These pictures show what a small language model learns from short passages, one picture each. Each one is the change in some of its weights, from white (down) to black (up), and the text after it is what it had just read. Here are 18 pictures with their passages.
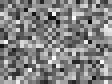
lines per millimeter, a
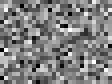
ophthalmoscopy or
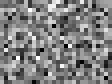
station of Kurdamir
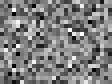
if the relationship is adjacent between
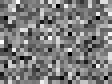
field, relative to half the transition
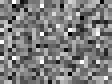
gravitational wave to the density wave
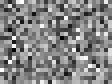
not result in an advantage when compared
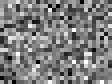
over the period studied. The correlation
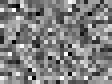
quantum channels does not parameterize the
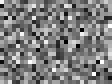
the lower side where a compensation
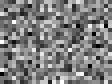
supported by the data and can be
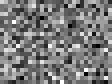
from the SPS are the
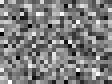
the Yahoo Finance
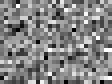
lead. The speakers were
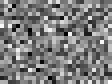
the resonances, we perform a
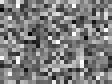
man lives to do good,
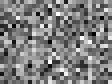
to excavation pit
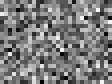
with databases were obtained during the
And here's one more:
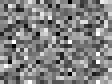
trends of the world, due to
